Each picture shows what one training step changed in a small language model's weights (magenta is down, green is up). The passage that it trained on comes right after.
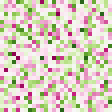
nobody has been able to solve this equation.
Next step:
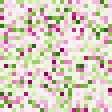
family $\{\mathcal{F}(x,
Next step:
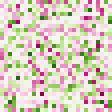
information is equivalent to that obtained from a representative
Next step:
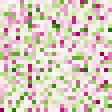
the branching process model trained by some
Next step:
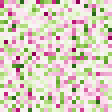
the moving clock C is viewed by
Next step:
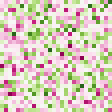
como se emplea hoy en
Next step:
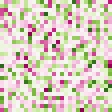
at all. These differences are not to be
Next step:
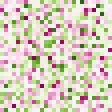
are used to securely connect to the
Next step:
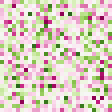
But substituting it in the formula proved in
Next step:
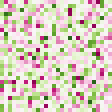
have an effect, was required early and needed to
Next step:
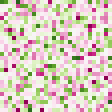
interactions, there are insulating lobes corresponding
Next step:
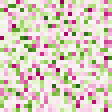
inteligencia artificial las ideas
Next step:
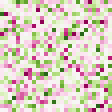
and virials. So we expect that the
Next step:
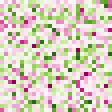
ular bu yerlarda kam qolgan.
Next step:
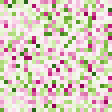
vorgestellten Beispiele
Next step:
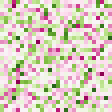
this is obtained by comparing the Hessian
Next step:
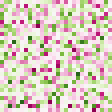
It follows that $\bar\nabla\tilde
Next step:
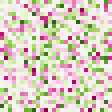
and beginning of the fifteenth
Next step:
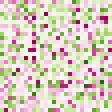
to correctly represent the PL decay generated just
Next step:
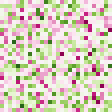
the range of the force is $\sim
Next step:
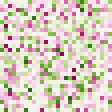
57]. Iqtidorli
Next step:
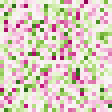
{\it cyclo-passive}, with
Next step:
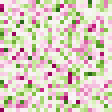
graph obtained by sampleing edges of graph
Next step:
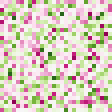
tracks are estimated from the large calibration sample
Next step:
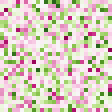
and taking more than two copies of the
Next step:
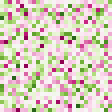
fonction $L(\rho\times
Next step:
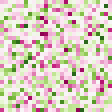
from definition that $\Psi$ satisfies a normalization
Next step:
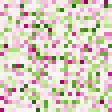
muvofiq holda individual,
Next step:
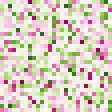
sarmoya sal kam 20
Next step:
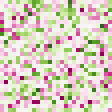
incorporated into the associated silicon
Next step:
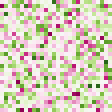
mean value. The distribution has the property that the
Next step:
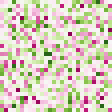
\rightarrow 0$ from the previous theorem. By
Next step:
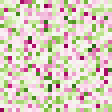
mendengarkan penjelasan
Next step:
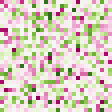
edge $e$ of the graph connecting vertices
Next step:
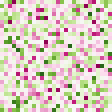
when $r_i$ is sampled according
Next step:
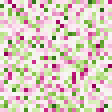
into the ``IGM" category (which
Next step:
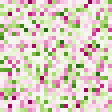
\subsection{Challenges in DP
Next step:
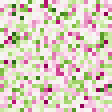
привлечения специальных
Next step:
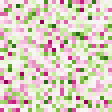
$1$-motives, then Cartier
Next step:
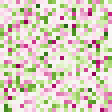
distinguish on this scale, so we have
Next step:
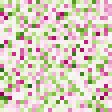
выполнены исследования
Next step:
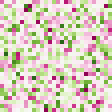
webcam e microfone [...]
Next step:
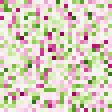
in the computational basis, which selects a single
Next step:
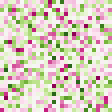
\times U_{ij}$ is given again by
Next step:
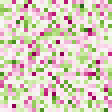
extrapolation agrees with recent estimates of the age
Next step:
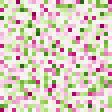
do trabalho de docentes da 16ª
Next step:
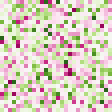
$x$ and $y$ are essential in
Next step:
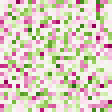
a predefined specific word or phrase to
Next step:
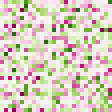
ва умумий ЭХРИ
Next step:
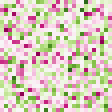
for each quasar, out of the available
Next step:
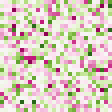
We construct forward self-similar solutions
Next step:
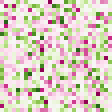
va chegaralarini belgilash
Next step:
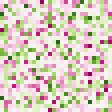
muhandislarning 60 foizi boshqa
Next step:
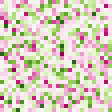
fallos argumentativos o de
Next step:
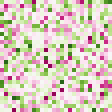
(2.1) at sampling instants for
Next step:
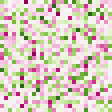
far below the current experimental bounds which are
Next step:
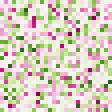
politischen Konflikte
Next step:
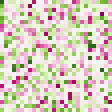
in the limit near the boundary we have
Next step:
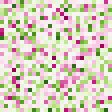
Atom and Molecular Physics,
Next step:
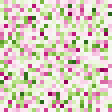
it in direction of $v$: \[
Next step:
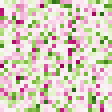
\right]^\top$. The ordering of
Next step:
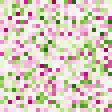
of marketing strategy in conditions of uncertainty
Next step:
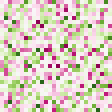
лозим. Мажбурий
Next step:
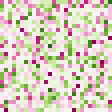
background. Thus, we shall consider a scalar field
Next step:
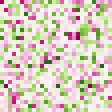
se ha supervisado o controlado
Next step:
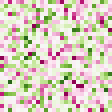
fluctuations thus impacting ice crystal
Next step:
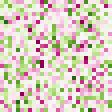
whereas the other spin is on the outside vertices of
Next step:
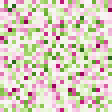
into parallel subbundles according to $$
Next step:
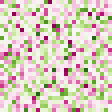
is also problematic. Some take uniformity
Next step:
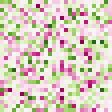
rotors in $-z^{B}$
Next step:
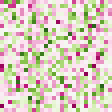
emergiu no período posterior
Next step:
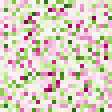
sem as botas e eu, sem
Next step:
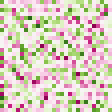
LITAROWICZ, D.
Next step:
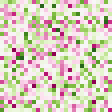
bonne surveillance permet de
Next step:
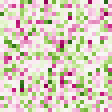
JNW fazo-vaqt
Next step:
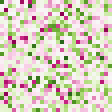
\end{lemma} \emph{Proof.}
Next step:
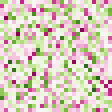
ornamentación del presbiterio
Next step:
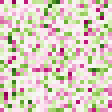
\cite{bre} satisfies the boundary conditions
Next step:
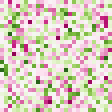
for $n = 30$ the error will be
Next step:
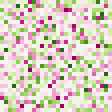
with a harmonic sinusoidal function
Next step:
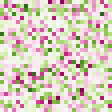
(Rossiya). “Paxta
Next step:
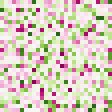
EEs has two components, the background emission and
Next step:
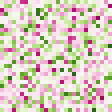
distributed and each coroutine is suspended
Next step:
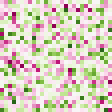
ton kapasiteli Laryee
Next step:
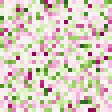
implies that there are two kinds of magnetic
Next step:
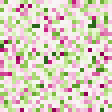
men deze tot een technisch
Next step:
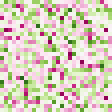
de Down, donde también se
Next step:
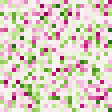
introduced below. \begin{itemize}
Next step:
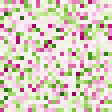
at a point $a$ of the base space
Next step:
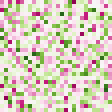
related estimators will be introduced in this
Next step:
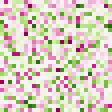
such that $\det(N\fol)$
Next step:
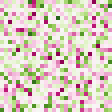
Suppose that the population covariance matrix
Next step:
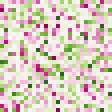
by Leibnitz rule and then apply the
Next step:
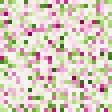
Artikeln. Dies wäre
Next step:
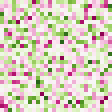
$u$, $u_0$ are linear
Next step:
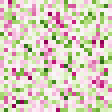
generators to $0$. Then we may think
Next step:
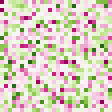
for the simulation of polydisperse
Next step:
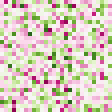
\end{gathered} \] Fix
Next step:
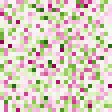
some sense a generalization of a so-called
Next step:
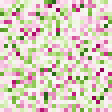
(PSHA) one can account for
